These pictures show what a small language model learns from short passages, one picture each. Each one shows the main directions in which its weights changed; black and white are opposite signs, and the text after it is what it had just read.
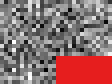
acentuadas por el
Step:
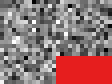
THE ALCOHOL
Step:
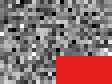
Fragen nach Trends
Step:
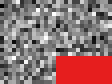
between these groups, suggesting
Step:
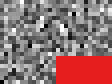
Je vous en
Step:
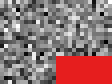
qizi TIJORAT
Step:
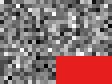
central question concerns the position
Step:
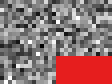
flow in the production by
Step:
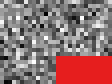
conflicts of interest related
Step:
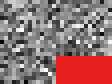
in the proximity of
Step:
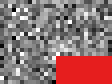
prospektif yaitu
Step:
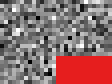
ergologica è
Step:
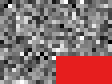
much on potential as the parameters
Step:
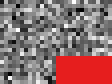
grandes formando un
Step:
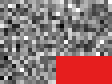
Svelle, S.;
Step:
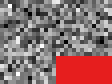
guidance, the application of
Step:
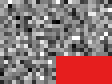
claim on the company's
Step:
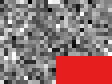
acesso à cultura e a
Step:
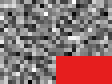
quelques réactions de
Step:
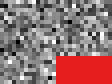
systematic review. A total
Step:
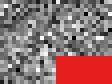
the risk of visiting the
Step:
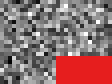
Zafarovna Filologiya
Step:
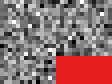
disease has been called into question
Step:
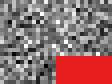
addition, the usage of
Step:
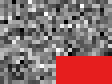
crossroad between "a
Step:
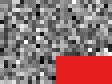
El porcentaje de
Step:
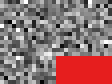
western Pacific
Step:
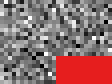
der Tiere sind
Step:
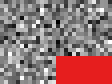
of India. Under
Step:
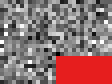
life in forest: that was
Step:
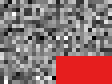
genes derived from
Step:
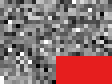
metabolites with
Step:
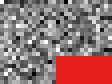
the world, more particularly in
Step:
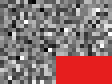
followed by silence. In
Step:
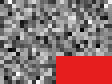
not be ignored.
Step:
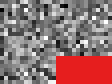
Figure-2 Bark of
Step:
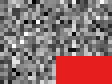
GAMES MEN
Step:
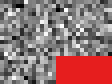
transfers to daily
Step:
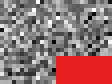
these interactions and enhancing
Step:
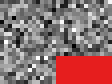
as it faced the
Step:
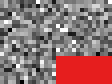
Vwe oba re
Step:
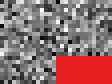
level of education as determinants
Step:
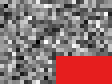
za interpolirani
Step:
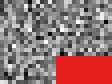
a living document. The
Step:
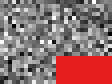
и закрепления
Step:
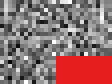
via digital a expressão
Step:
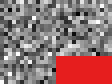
você encontra
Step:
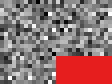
knowledge and qualifications of
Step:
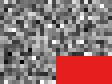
bisericii și a
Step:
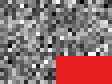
contexts for internet use in
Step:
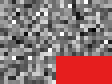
pada sampah organik
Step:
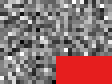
excell dapat diisi
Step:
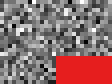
patella (Nejati
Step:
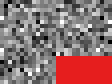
of BOD as well as
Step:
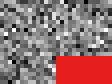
governance (X ₂)
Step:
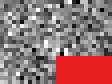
10. Valores de
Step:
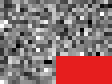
de gestão integrados.
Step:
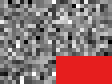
profession du point de
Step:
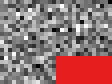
sous SmartPLS
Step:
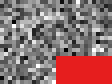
carbazole bearing
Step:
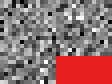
baholash shakllari tanlanadi
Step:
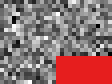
has a scarce
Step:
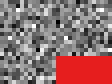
of HIV infection in
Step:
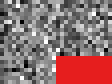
is allowing them to
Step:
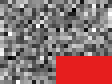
based on the information of the
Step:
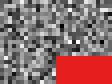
here an urgent problem
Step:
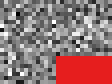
asoslangan tadbirlar
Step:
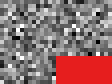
and, subsequently,
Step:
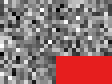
класс Можно
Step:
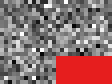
for the consumer – without
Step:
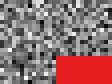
به معصوم
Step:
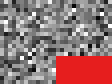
in order to acquire necessary
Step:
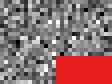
language, language university:
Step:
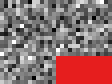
Qahhorova M
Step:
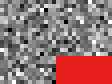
indivíduos com
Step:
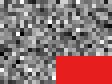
our results are in line with
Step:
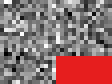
a drawing and
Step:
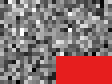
to satisfy this need only
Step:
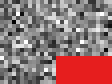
collaboration. Collaborative
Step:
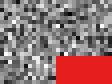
being swept away
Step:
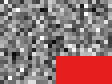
March 24: *This
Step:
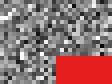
[6]. Harche
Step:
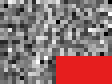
core standards to its members for
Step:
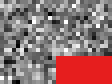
de los destinos y
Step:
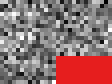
va DEA kabi modellar
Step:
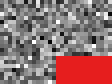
РФ и пути
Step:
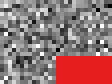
Physics Education*,
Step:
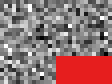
yoki "Sharq
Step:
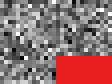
model and the last iteration
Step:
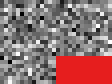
Land and Land
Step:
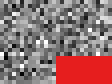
pragmatically which
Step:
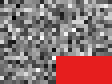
grandes bairros
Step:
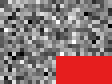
These studies support the evaluation of
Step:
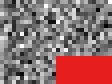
rate of 12% , compared
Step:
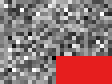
orasida navbatma
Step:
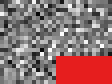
on stylistic analysis
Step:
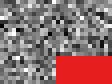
Figure 5(a). The
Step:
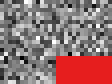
rather than for those managing
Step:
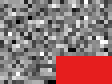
apresentar algumas
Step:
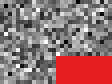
balance, with the test
